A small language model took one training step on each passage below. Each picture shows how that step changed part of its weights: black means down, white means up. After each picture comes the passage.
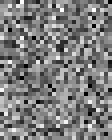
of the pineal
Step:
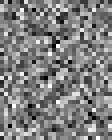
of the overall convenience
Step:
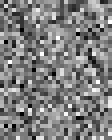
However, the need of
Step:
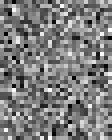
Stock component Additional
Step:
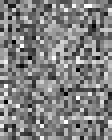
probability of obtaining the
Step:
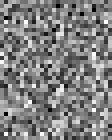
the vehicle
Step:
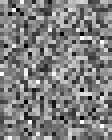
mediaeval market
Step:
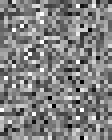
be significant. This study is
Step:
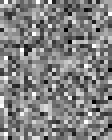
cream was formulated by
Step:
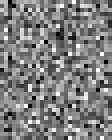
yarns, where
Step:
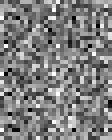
Delphi study, and
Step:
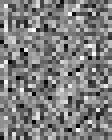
series. Guo and
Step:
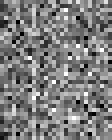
RW and EC
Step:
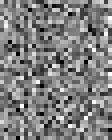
a CNOT gate
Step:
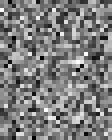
for high-order methods.
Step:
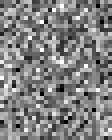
property with respect to all the
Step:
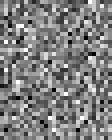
construct the values at the cell
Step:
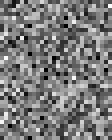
and supplemented his
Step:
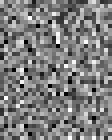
\end{equation} for
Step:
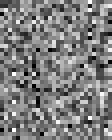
The effect of radiation in
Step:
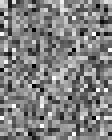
may choose $\gamma =
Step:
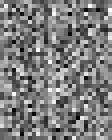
quality of its education and training
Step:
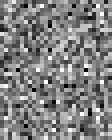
$\sigma.$ By definition there
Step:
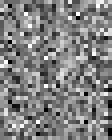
National Guard
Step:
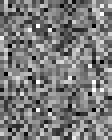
experiments assuming different load
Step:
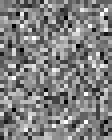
Z}$-module with continuous
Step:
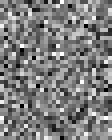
- Mumford stable
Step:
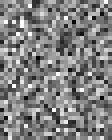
then $K$ is
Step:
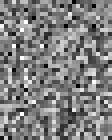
identifications at the
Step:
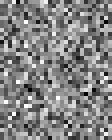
hence, is an abelian
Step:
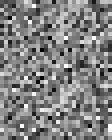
requires two loops: in
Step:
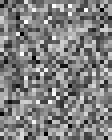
by the signed sum
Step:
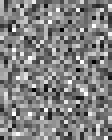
is countable,} \\
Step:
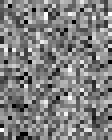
}\textbf {\bibinfo
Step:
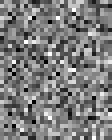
2 High level of
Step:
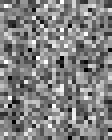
Write \[
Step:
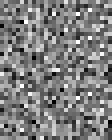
probable mechanism of this
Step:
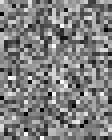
modules to the category of
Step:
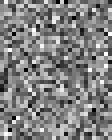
studied. Alongwith,
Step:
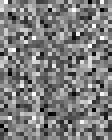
as it interacts.
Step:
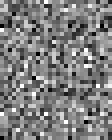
X_n + \Delta
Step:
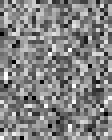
sufficient. This conjecture remained
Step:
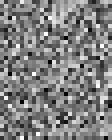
maps from the pressure and
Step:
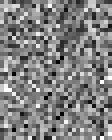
that the lack of
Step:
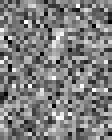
eyes. This study
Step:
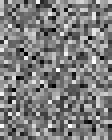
asset. Table 27
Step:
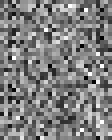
term in the right-hand
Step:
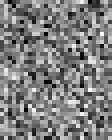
visually compelling and
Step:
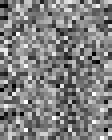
introduced by Chartrand
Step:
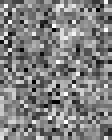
than a dilemma, it
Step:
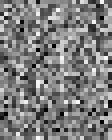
"Noise analysis of
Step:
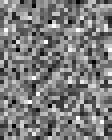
\leq h \leq
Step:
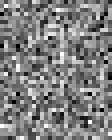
knot or link is called
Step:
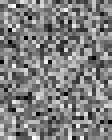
inserts offers a
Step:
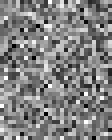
1 show that all the
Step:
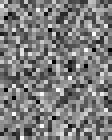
the crop is an important
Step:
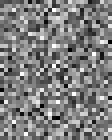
for that product in the
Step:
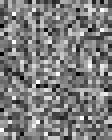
RiSTL formulas
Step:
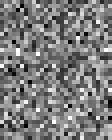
and did not work well under
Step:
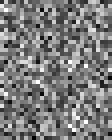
the diagnosis of
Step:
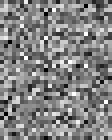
the EU from January
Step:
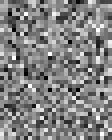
which is 67 Hz
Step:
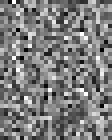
is also concerning of
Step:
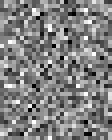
the Heawood graph
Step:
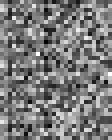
stress factors, academic
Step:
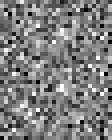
evaluative patterns,
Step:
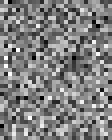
activity of promising
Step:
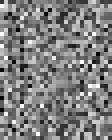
the computer have about
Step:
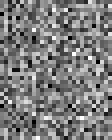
inequality can be shown for
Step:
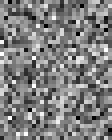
acquiring, and
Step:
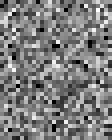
third ANN as shown in
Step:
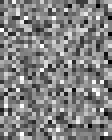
$, are said to satisfy the
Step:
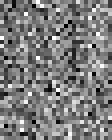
for densities of uniform
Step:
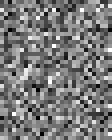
for short periods in
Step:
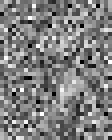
should be not more than 2
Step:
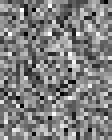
$w$ of degree
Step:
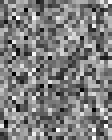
pure PLA
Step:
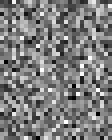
is contained in the union
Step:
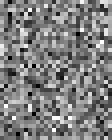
of the Estimate
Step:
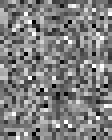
presented. Two numerical examples
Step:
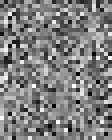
shown in Fig. 3
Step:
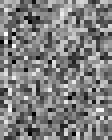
get $q$ from
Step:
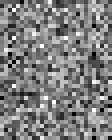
found that describes the
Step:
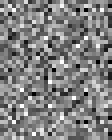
be withdrawn or
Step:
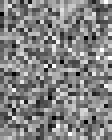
to have an average of
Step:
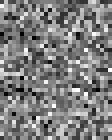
the first states that every
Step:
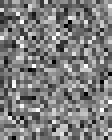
of such events is to
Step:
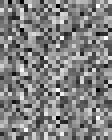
of A in B as
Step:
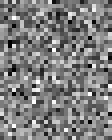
annulus with a
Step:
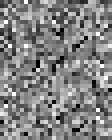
be checked for just one
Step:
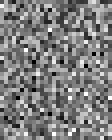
the sense that the functions
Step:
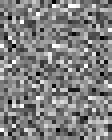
after the 94 El
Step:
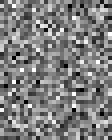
that both FMOD
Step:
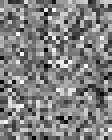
with the type of material based
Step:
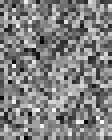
activities arising from the identified
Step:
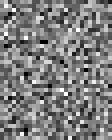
degree food companies’ use
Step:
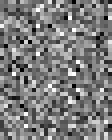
excluding 6 benign
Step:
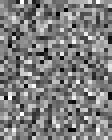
elementary transformations.
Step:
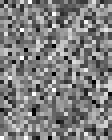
empirical techniques often
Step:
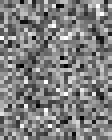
on $X \setminus
